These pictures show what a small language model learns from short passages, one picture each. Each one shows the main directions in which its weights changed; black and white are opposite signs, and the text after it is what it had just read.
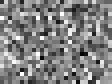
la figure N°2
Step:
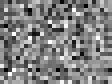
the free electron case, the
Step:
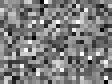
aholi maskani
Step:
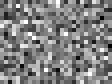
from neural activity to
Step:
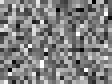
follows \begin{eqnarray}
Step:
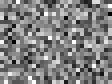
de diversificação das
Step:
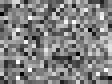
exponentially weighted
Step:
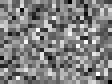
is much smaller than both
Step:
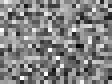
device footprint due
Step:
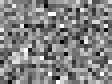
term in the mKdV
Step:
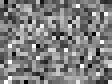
N. Wang, J.
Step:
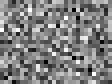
spin-spin correlation functions decay
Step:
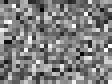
\mathcal{C} + F
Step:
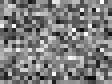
the competencies of each
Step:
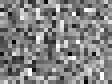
Bobur hayoti
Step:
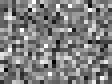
rapidly in the
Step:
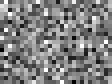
Hukum Islam,
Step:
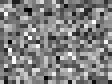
asunto, es pertinente
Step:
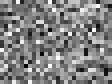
urban, di mana
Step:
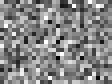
strictly massless the
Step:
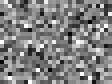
(Van Loon
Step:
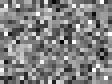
tabiiy fanlar
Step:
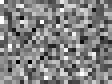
ta’sir qilishi,
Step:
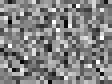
iguais perante a
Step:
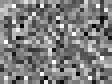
tanglik davrida
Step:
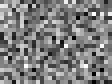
Oficial do Estado do
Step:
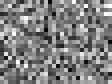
на морската
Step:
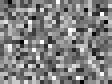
определяли в
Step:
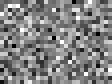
ona tilimizga
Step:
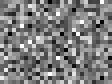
yoki kundalik
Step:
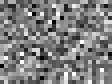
javob beradigan
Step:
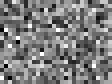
of each spin $s$ in
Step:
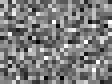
repaid in part in more
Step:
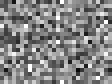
$U(1)$ symmetry,
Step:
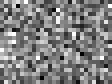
transactive energy market
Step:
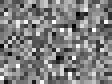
the maximum has {\it
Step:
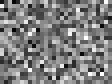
tensor is zero, and the
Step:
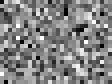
va ma‘rifatni
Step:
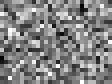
1. Esemuratov
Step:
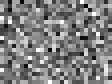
memory by calibrating
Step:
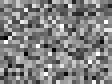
Result of the War in
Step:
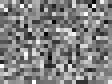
Hamiltonian $H_0$ and
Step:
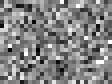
and K. Mallick,
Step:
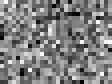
женщины в
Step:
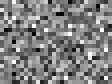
що забезпечують
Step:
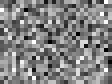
культури. Тому
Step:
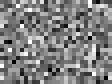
SCIELO, após
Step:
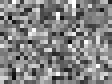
there are other more optimal
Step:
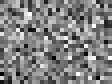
is a Legendre
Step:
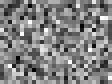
executados os atos
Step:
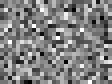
where \beq c_j
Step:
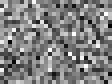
роль моральної
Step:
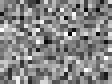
space, the question is
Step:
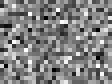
to the conclusion that it
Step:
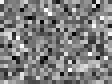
– Наука і
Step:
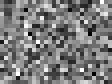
aspectos da vida da
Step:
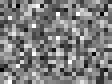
warming climate on
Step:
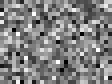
We note that $q$
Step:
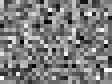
o`z aksini
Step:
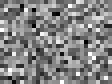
rotating BH,
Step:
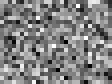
matter. In order for two
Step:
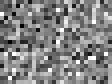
als marktpartij.
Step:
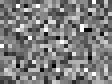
represents a major energy source
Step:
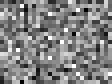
block effects. In the
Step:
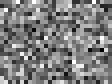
scale $\alpha$. However, this
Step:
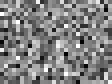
in A-form. The amplitude
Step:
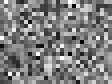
sus usos pasados y su
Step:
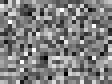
os índices de
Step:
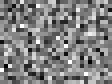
coupling between the radiation and the
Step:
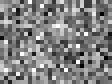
and their magnitudes.
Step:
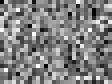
component of $\Delta\rho$
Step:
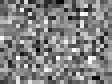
radiation to be a subset
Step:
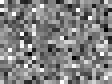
target observables. For
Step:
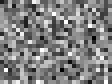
boshlashdan oldin
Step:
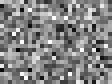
edges, as shown in
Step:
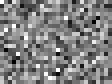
Perum Damri
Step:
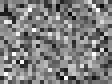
unitary. Despite
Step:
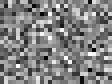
nutqidagi so'z
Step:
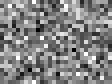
has extensively
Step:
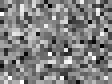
boy tarixiy
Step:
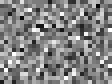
program is applied for statistical,
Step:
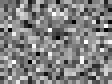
Elas são, muitas
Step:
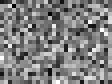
are TM, $N$
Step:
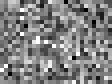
here. The measurements to be
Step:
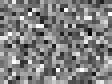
more willing to read
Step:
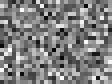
in the so-called
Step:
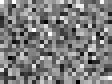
Türk Petrol
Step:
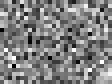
of size $N_{\rm
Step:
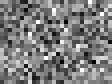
da cauda de
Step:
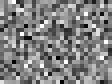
for equal length sequences.
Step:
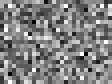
di chi scrive,
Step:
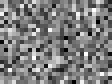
average of the two equations. In
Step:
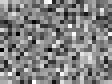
where each possible state corresponds
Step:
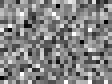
© Editora
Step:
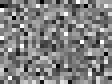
and corresponding enhancement
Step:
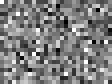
see the alteration of the
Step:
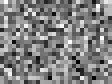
the users' degrees
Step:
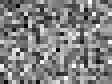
pairs and few negative
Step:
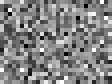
7$), where the consistency
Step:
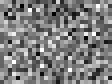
the SED fitting, as
